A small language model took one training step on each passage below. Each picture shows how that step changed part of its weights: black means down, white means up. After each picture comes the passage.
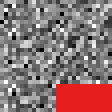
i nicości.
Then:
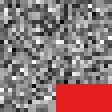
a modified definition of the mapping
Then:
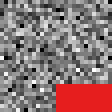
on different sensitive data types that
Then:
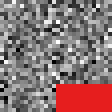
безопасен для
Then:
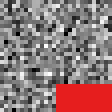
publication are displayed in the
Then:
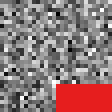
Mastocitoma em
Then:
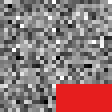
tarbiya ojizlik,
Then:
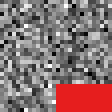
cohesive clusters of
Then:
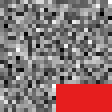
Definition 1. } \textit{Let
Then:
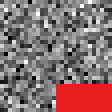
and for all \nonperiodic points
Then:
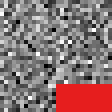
is found that SAIL has lower
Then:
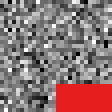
tuzumini o'rnatish
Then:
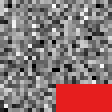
at two points. Otherwise, we
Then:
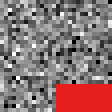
and $\lambda_{\Lambda^{\ast}}$,
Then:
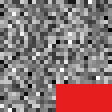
советский период
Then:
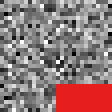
cikin dukiyar
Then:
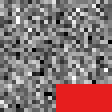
In this paper, we assume that
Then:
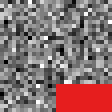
\cite{DePi19}, while
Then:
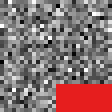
Development and Outreach A
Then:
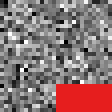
Mobilization of Rural
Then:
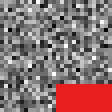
respectively), as well as those of
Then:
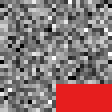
что показатели
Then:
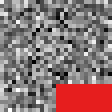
will decline immediately.
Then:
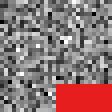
this survey to investigate the
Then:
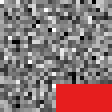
2. Principio de
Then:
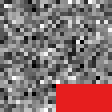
Mikrobiologiya va
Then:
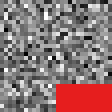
cluster 15 (composed of
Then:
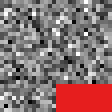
and multiple phase optimal control problem,
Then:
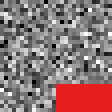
substituted with other internal
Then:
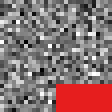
bounded errors, where errors
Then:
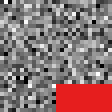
(note that Spearman
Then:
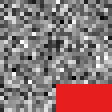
a global sorting operation.
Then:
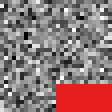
de l'école dans le
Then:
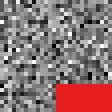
is used for browsing various sites
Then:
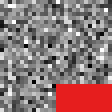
реже и меньших
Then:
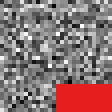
third of total Round
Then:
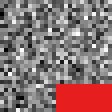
initiative towards transformation and
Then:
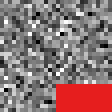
em muitos pontos do
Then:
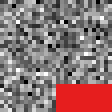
substantiated the feasibility
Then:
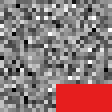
a discontinuity velocity
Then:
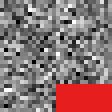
great user experience —
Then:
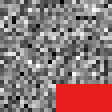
of the geometric Brauer group
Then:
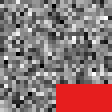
de la comptabilité
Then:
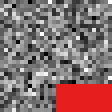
For example, MANA [49]
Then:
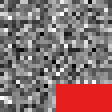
emphasizing supervised approaches
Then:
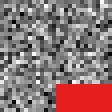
equality necessitates actions that
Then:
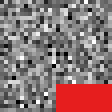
3-picoline adducts
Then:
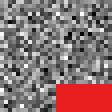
I had in mind. Q11 I
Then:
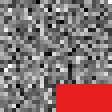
resposta de Y. Uma
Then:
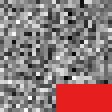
target users who face a
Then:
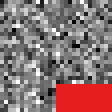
enterprise and their specific
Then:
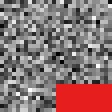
\eqref{57} are zero and
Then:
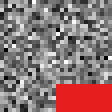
business modelling or market
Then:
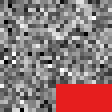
lifted to $G$ through a
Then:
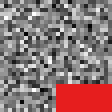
any $K$ - bimodule
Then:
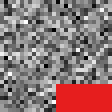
- forma esențială de
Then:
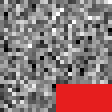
holds, $\alpha$ must satisfy
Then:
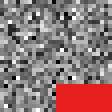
$\sin(\phi)$, the force
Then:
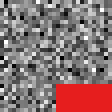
balance. Ethical
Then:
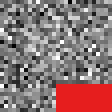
Marías (Mexico)
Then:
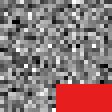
this concept to that of extreme
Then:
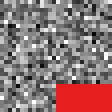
use the following ring $\sRS$
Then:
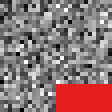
basic notations used throughout
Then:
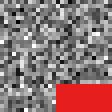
integers $\oo_k$ of
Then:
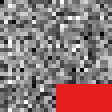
Foydalanilgan adabiyotlar
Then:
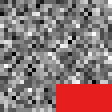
Frobenius Algebras.
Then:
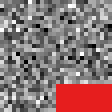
Web-Page recommendation
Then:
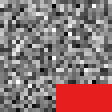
In the pinion, no significant
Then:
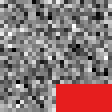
& Bayrhuber,
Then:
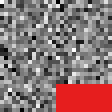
according to the previous theorem.
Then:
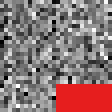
inequality and use uniform boundedness of
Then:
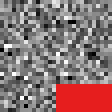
Sandra Sotomayor and
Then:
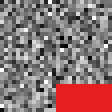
numerical error in the objective function
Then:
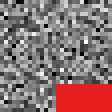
the global temperature increase (IEA
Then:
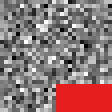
сохраняя при этом
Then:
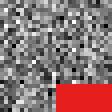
the cross product and the same for the
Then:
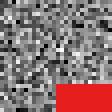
precursor (silver
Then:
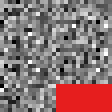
1.73 B.M. but less
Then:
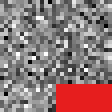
Women not to Listen to men
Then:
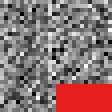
that are specified. By extension, we
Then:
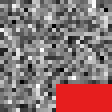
médiationnelle et
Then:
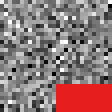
asosiy turga bolinadi
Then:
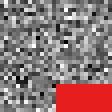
(CB%; Huruba
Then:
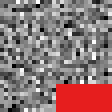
dunyo miqyosida
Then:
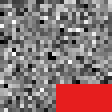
un centro de Atención
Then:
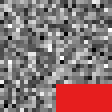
is modified with an extra penalization
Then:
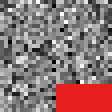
source: The system of
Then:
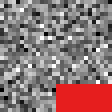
múltiples microorganismos
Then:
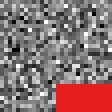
patients with COVID-19
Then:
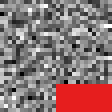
on exiting the interval
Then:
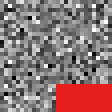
ёшлар онгида
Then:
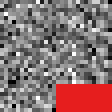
Data analysis and quality control approaches
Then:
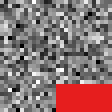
final dependent variable: Anxiety or
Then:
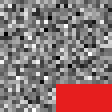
only destined to bind
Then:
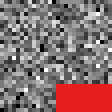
and \eqref{Ex-Est}
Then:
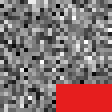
T., Shintani S.,
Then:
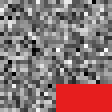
«Greenhörner» aus
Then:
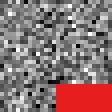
any other actor and combines it with
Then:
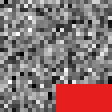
pressure and change in pupil
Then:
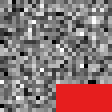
medios motores. En una
